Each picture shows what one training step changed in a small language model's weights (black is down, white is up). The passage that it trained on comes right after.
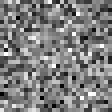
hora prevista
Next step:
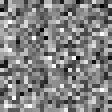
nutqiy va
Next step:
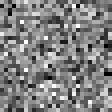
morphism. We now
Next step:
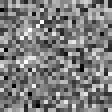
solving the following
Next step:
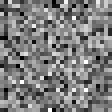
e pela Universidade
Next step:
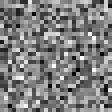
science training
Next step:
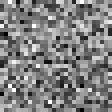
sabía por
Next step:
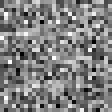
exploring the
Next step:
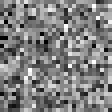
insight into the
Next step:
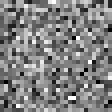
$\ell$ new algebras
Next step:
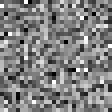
mesmo fazer
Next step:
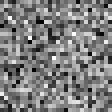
applicable to both
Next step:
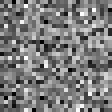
are expressions in the
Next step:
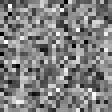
and a lot of
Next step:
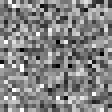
на все
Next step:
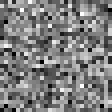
can see that on
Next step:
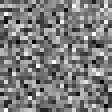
ta`minlash va
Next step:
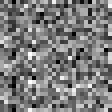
following result follows from
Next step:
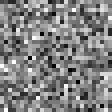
we can express
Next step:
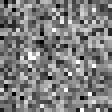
will be implicitly
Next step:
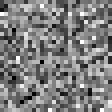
is local strict
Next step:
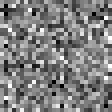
et d'été
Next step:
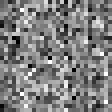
if and only if
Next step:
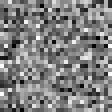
prove the results for
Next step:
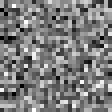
et la qualification
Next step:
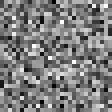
creadores de
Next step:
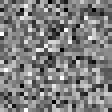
très dynamique
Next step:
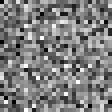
different elements in a
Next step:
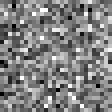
size $M$
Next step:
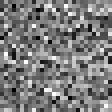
above expression is
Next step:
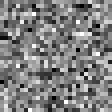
tree would require
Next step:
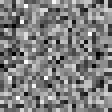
$G$ on
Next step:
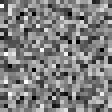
demanda o
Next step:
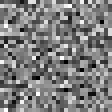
We give here proof for
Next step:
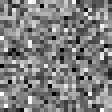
rows. It
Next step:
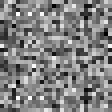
pada baris
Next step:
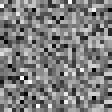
écoles de
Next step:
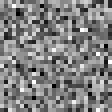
видно из
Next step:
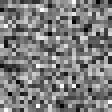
con la necesidad de
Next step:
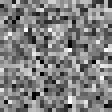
by contrast,
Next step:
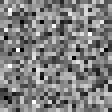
entorno, la
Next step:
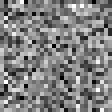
prvi fazi
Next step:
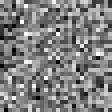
$K$ in
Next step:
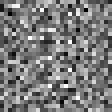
line to line but is
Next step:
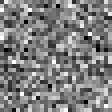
Newton direction
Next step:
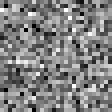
the lattice sums
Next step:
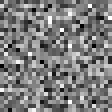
do produto. Com
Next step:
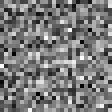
following theorem was proved in
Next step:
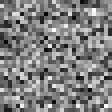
entries less
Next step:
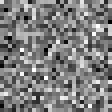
0$ which is
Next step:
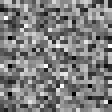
on $\Omega$
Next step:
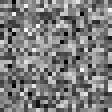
have the following result.
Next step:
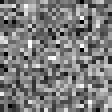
letters in
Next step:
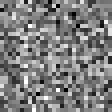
an orbit of complete
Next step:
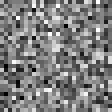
Rat SC
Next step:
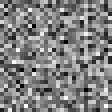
Mittel aus
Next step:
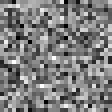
to the name
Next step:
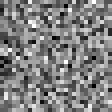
una digitală,
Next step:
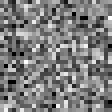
\item \quad the
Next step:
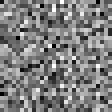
ao menos em
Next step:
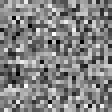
the first (and
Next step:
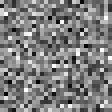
p_i \delta
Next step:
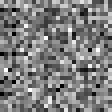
such that $G$
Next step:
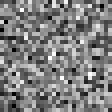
involving 3
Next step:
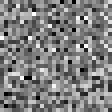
``three hand
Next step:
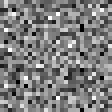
using rectangular
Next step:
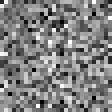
máxima de la
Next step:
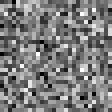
are the result of sum
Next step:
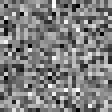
linear system of 3N
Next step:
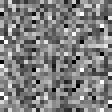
Айши из
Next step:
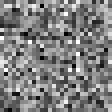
and it extends to
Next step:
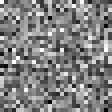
U, v \in
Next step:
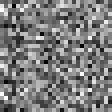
continuity of the integral
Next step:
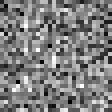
relevant en dan
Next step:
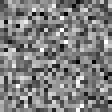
bir paytda
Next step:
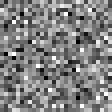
resulting NLP
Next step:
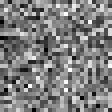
which is exponentially
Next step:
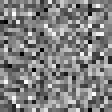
de consolidare
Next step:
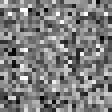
many beautiful
